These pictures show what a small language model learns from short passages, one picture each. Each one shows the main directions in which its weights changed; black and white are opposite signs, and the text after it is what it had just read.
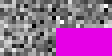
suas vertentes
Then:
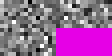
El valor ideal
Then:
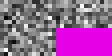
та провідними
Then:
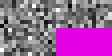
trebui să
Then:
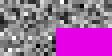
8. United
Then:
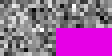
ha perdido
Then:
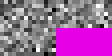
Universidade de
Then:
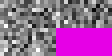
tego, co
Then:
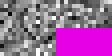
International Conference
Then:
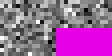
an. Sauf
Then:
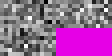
jest ono
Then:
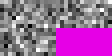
ile başarılı
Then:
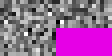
modo, que
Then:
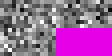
chet el
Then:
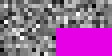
это не просто
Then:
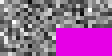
lo normal,
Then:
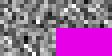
de seu material
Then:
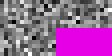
lo que podría
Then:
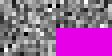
esta forma, se
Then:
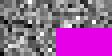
defect. The
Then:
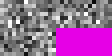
va ijobiy
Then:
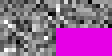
marcado en el
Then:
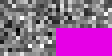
to the point
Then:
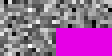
study. The
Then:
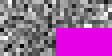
xalqaro darajada individual
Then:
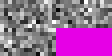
saúde vocal
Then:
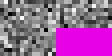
usul maktablari
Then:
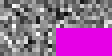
orqali yangi sifatlar
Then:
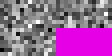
an otherwise
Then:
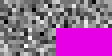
ism uning
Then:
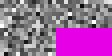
this article shows
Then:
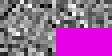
que la langue
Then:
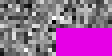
et divine,
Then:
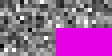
couvrent en
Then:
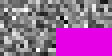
de reparto
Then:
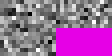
and promotion;
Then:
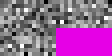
также аналитики
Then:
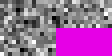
por não haver
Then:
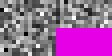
regional que
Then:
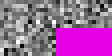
lo que sucede
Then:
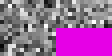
foi realizada é parte
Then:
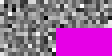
un pendiente
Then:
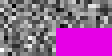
and invasive
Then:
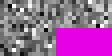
anak cabang
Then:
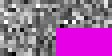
bo‘yicha samarali
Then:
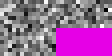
los modos de
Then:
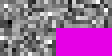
ser considerados em
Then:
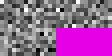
pada indikator
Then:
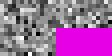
et al.,
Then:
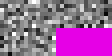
und Prozesse
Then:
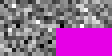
aplica al
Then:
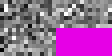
specifics of public
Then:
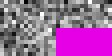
yilda korxonalar
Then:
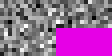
law or
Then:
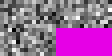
acı bir
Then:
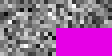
com destaque para
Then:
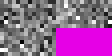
выявления и
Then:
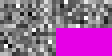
the relationship
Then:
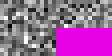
chex pedagogi
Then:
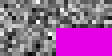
de la Comisión
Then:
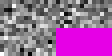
tributária por
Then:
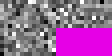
ve Kimlik
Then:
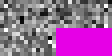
olib borayotgan
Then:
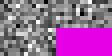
a technologicky
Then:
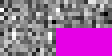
singgung 2
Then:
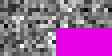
Theory and Social
